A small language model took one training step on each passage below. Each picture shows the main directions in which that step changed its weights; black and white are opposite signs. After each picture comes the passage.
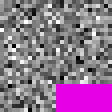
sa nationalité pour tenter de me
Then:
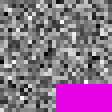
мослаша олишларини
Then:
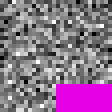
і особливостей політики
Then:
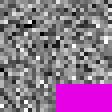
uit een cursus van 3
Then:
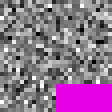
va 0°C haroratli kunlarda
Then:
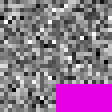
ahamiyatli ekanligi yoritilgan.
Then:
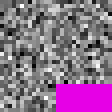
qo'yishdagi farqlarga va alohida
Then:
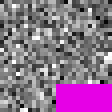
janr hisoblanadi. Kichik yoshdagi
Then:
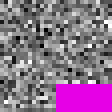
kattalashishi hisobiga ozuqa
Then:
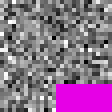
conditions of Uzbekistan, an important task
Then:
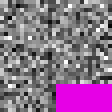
e o tempo demandado para a
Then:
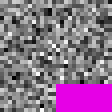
el que algunos autores proponen una
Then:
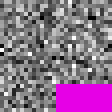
derajat kedua atau semenda
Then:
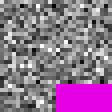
of writing in contemporary
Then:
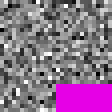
chiqilgan va ulardan amalda
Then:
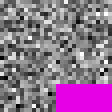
and Crop Evolution*,
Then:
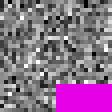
neconfesională** a
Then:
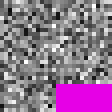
Изменение численности и
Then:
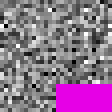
bu öncü adım,
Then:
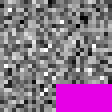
Расмий огохлантириш
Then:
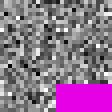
namunalarda appret bir xil
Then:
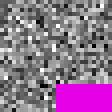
keltirdi. Maydonning u
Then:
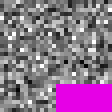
ko'li suvi biogen
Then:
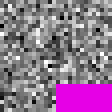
digitales: estado de la cuestión,
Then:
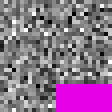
compañeros - Manejo
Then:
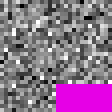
a'zolikdan keyin esa,
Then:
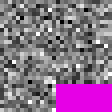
Kingdom of Castile",
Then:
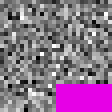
é uma maneira de criar espaços
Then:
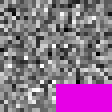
la part des étudiants en
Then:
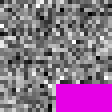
travers la décomposition
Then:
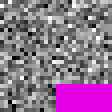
art-terapiya, texnologiya,
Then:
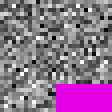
Ю.М. Грошевий,
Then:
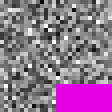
a la música, de allí
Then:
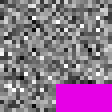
şairin tek şiir
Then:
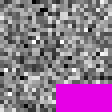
memory, imagination, individual,
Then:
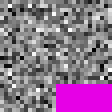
Ayniqsa, bugungi globallashuv jarayonida bu
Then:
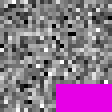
5409,5 singari tumanlarida
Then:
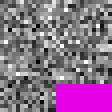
melhorias visto que no país
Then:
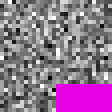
sahip bir ürünü olarak
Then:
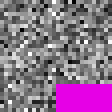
als 500 Reisezielen
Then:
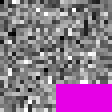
capacidade do neurótico de
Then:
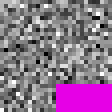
an den talnahen Hängen ist
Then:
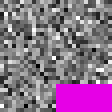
In [ ]: # Evolução
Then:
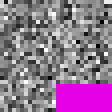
interne via authentification
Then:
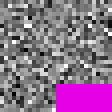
uchun kurashni kuchaytirdilar.
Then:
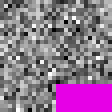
erishishga yo'naltirilgan. Bu
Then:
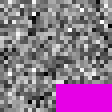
осуществляются попытки
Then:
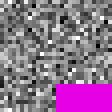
фалсафа фанлари
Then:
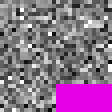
secara tartil sesuai dengan
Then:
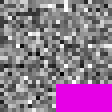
secara luas bagi siswa untuk
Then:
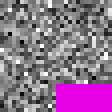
umumiy oqsil miqdorlari
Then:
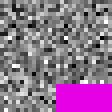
received extensive scientific
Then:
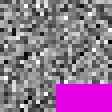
потребує, щоб показник
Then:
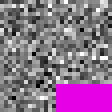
tug'ruqdan keyingi yoki
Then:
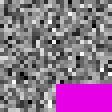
na Biblioteca Virtual em
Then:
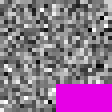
қобилиятини тартибга
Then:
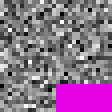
secuencial clásico y el más
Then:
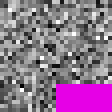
perception psychologique et
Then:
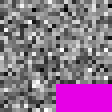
Agustus, 2025 Accepted
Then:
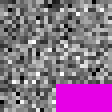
Les filles sont emportées par la
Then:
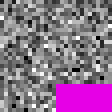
условия для дальнейшего
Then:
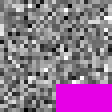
os horizontes do conhecimento, mas
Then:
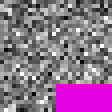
пылевых частиц и
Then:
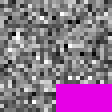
nasosi ishlatiladi. Markazdan
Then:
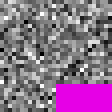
el expediente administrativo y,
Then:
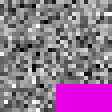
Agarwal R, Anker
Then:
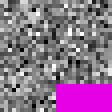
tushunishga xizmat qiladi. Kalit
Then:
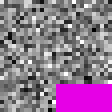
marque. D'où la
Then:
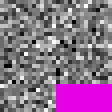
Axborot va ommaviy kommunikatsiyalar
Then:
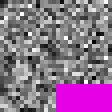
of view of the criminal
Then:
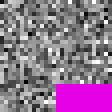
cadrul unui contract de
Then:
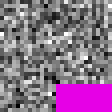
bo'g'ini sifatida ta'lim
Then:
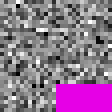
article examines the techniques of
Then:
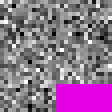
narsa. Muarakkabligi
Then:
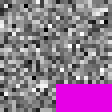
bayon qilingan[5]. Boburning
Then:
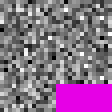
также сорт среднего
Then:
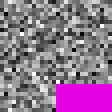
\omega \bar{x}
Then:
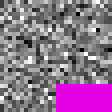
à coluna vertebral, o
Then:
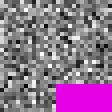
из России. См.
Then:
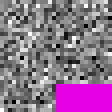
fixture sangat diperlukan untuk
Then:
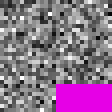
deep hand and foot
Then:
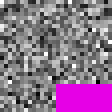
ta‘limda bunday texnologiyalar quyidagi
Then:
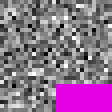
el tiempo: la lítica. Esto
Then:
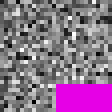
corto plazo y que cuenta con
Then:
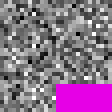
дошла до Двина, но
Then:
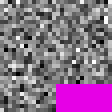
- Supervisa: Laura Ación
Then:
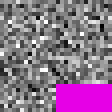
ayni bir musiqani tinglash,
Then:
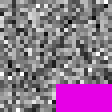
işbirliği faaliyetlerini
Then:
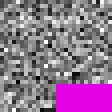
mehnatni qadrlash, javobgarlik
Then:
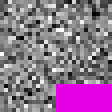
institueix vincles, configura
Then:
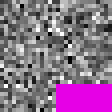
de marge liggen. Een
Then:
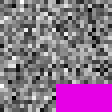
predmet, mutaxassislik yoki
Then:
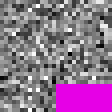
тадқиқ қилинган. Шу
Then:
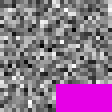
e la prima per la provincia di
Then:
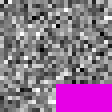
y la resolubilidad en
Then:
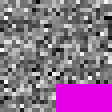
2020. En revanche, la
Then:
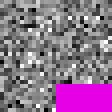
prioritățile pe care le
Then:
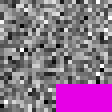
worden gehouden. - e.
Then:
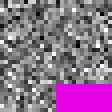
nisbatan ko‘proq miqdorda
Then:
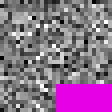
eerste maal geslaagd
